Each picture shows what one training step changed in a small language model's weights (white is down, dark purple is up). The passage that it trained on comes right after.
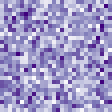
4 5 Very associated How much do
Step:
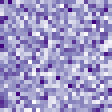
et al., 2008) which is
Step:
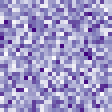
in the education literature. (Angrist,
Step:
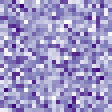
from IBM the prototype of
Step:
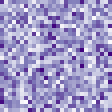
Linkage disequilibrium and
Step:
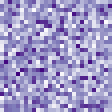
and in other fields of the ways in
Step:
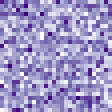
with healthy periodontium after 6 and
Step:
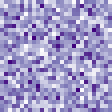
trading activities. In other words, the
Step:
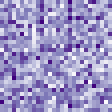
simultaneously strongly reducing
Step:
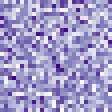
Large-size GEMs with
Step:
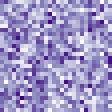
projects. The competence hub is
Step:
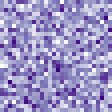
School of Religious
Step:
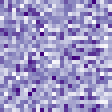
constitution is a place of
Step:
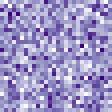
last three years Export possibilities
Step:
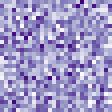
Individual trajectory chosen from
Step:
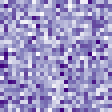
more informative about the cell state or the
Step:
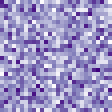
better than the best institution.
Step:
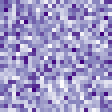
production (Dill *et al.*,
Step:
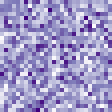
image quality when compared to the case where
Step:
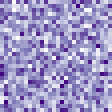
language acquisition, so as to improve
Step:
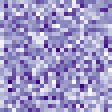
efforts, while the independent
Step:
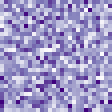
role and are supposed to learn by
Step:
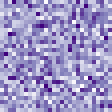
of applied research is the empirical
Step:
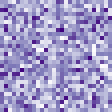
expert interviews conducted with local
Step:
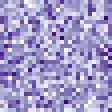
any other man do what you have done?
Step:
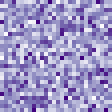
in their ability to compete and be
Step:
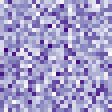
tweets related to GMO and
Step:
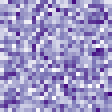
0° fiber is actually less than
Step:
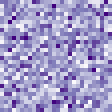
simulation results are shown in Figure 10. The
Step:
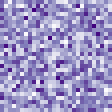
a master's scholar of
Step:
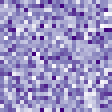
or British Pendulum
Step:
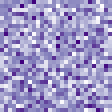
correlation of each factor with the
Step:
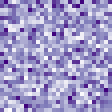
polygon upload (Figure
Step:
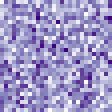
pixel can have for 8 bit
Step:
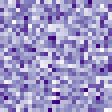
designed to enable two-way power
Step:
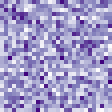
between months (KW =
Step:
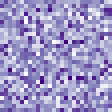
are therefore few more examples of the
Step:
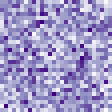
the research process. - Smith,
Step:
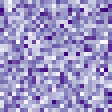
the citizenry. Keywords
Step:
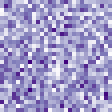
solutions of the time-independent
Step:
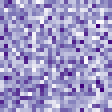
behaviors which were thought to be due
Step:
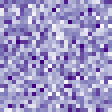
such as reproduction, protection,
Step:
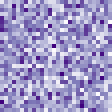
to guarantee high-value
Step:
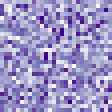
recommended to use evergreen
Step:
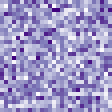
with its toxic potential (Hamid
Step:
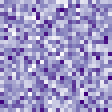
feature tree and mass properties of a
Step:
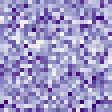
remains a significant challenge.
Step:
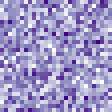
the mean scores of the two groups in terms
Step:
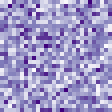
shown that a model including the thermal
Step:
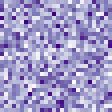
information technology skills as a core part
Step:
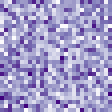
II. METHODS
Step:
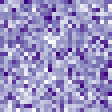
Placental delivery time was
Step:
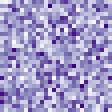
BP fluctuations, BP
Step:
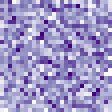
commuting satisfaction; bus
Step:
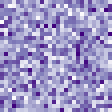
having the moisture content of
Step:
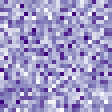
morphological model used in this study considers
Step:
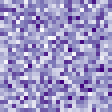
quantitatively the most important item of
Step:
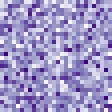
of MDPI and/or the
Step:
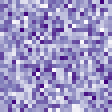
wistar albino rats were
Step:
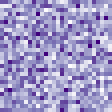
the AI to reason with the knowledge to obtain
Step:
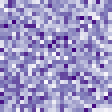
animals and strengthen national
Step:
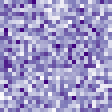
critical state can be expressed with the
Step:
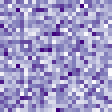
methods to increase self-directed
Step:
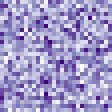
anesthesia history, it may
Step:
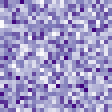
or activities (e.g., buildings,
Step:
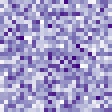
aneurysms and should be considered
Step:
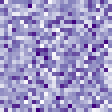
workflow structure is predefined,
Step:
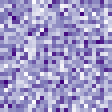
the paper emphasizes on identifying
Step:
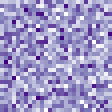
the BEACON market exploitation and
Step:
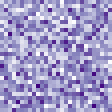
to their country of origin.
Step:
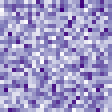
competences [16]. Several
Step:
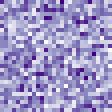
to determine the lethal dose using
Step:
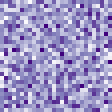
our babies through rites of
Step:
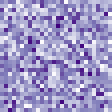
along with open research issues. 2.
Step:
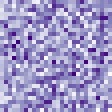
deceived by nature, this is the
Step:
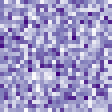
BA, Goodman A
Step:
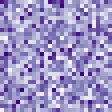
from multiple catalogs, and an
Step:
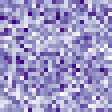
radars. *IEEE
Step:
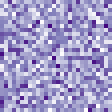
povezuje ta
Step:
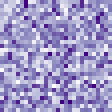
deepen cultural understanding among students,
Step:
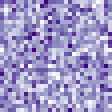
trajectory quality. Additional systematic
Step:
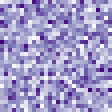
urban areas to mitigate the
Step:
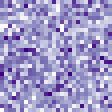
normal tissue constraints were
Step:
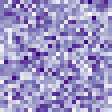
or operating load [2]. The
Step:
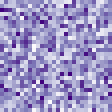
a serviceable item in the
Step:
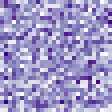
the boarding school learning pattern has an
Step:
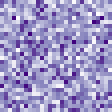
of clinical and other domains,
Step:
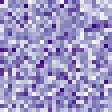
concentrations in biofilm
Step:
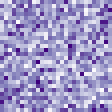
base. In case of retrieval
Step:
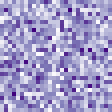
Individual members w.r.t
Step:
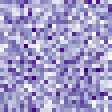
the classifier. Second, a
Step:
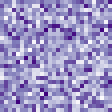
ensemble beats them across the
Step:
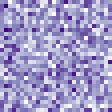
science degree seekers
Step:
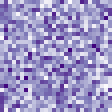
an intense synchronous
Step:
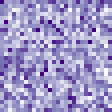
*BMC nephrology*.
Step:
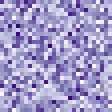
Miller [57]. The
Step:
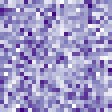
of platforms for the exchange of
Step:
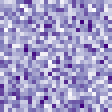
Thuy, Thi Tran,
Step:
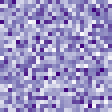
ability and the quality of fibrous
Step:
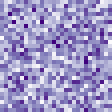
first section of the chapter, the
